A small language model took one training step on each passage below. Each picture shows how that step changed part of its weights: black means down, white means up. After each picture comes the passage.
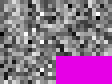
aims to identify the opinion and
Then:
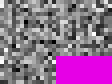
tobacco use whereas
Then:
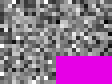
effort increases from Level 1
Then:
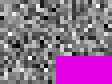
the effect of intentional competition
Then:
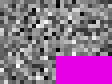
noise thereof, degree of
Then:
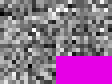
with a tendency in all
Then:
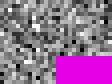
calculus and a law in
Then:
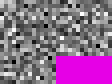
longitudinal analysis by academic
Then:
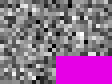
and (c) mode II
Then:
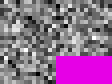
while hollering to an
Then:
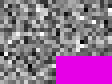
of all datasets generated,
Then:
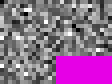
rural setting: – No Is
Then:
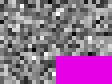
wave propagation. The standard
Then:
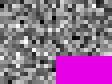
to replicate the ply
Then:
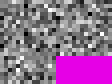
higher vulnerability than a single
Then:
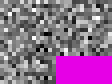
switch to other industries),
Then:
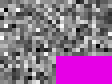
inspection and supervision
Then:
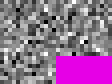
was not possible to know which
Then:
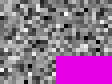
the recycled glass was
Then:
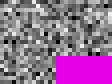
in Europe D3.1
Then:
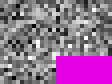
profitable business. Based on
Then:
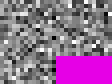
Solid 46 (and only
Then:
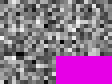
care hospitals in
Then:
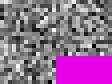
which is an insoluble
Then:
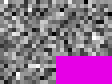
of Zn^{II},
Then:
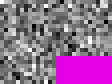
phones and tablets.
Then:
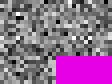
marketing (3.0).
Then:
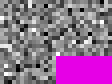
The development of composite flours
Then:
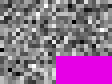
Creation vs.
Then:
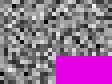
in the Neo-
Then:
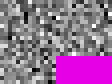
Control for System Frequency
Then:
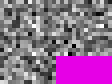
cross sectional study was conducted
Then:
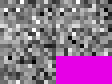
with impaired maturation can
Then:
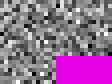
on physical development, will help
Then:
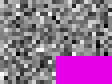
Female Airway Model:
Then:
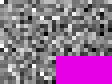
(open git -
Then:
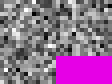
which can be regarded as
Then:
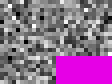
14. Meanwhile,
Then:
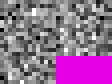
the available data. To this
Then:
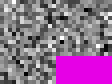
make the classroom interaction not
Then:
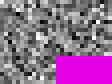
of everything, the
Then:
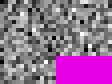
discussion groups, and a questionnaire
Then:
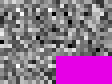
of 345 was adopted due
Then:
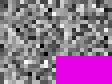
to a conventional remote server
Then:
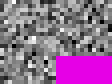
offers assurance channel quality.
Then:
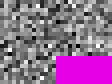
to decrease it. Reference
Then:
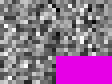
backyard and despite
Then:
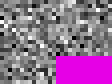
reaches the stage where it
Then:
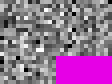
paper – namely, how can
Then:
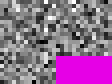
size was taken as the total
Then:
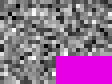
institutional research data. The complexity
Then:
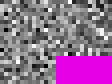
remain common practice in many contexts
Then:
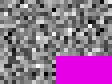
Mid Point of
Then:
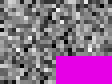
final mark with the results of
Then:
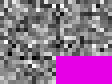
they can act as an
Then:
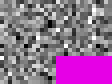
length the downstream of the air
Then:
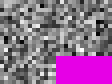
be vertically or medially
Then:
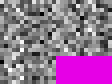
The longer the working hours,
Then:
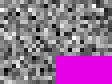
to live, have security
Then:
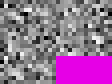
for this: first, in
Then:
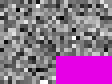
blood 6-10 times was
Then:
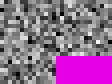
two basic methods for corn
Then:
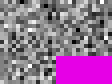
**3**. Their colour,
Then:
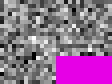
work at its efficient best.
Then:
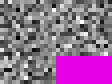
players on the following
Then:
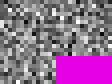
evolving document, which will
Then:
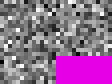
from elastic properties, without
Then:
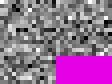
pulse-field gel
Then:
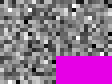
on-ground with representative data
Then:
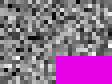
secreted writing in which
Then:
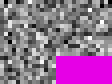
of school dropout. Social
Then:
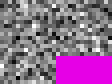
Pt 4f and
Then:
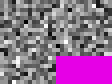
to pinpoint the most
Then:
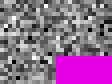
looking forward (10 minutes)
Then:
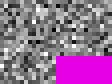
was estimated for each of the
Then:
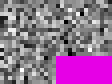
hypertensive disorders of
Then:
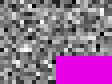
grief, symbol,
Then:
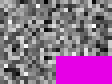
EU and candidate countries,
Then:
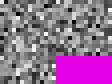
internships can
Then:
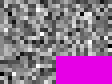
of the strain parameters obtained in
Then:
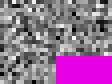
faster through innovative management methods.
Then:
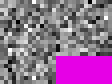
low turnouts of
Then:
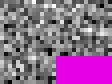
(from Japan,
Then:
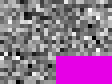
acknowledged. 21th
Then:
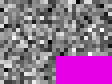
He has published articles in the
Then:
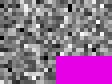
existence of a sufficient and
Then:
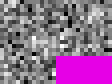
communities. The objectives of the
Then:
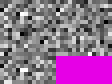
innovation programme under Grant
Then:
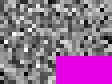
feeding in the first month
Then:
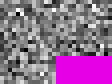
inefficient than it is.
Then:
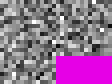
We built a more efficient
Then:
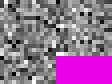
designed to function without restrictions
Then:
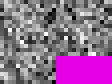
one year and found to be
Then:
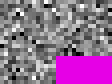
a critical mass of more than
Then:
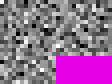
the AOPs for the
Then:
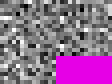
have been serious concerns regarding women
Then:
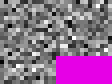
and boreholes,
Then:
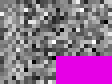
about their user needs,
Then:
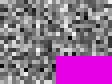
former case contention appears
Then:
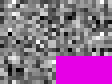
several aspects of human life,
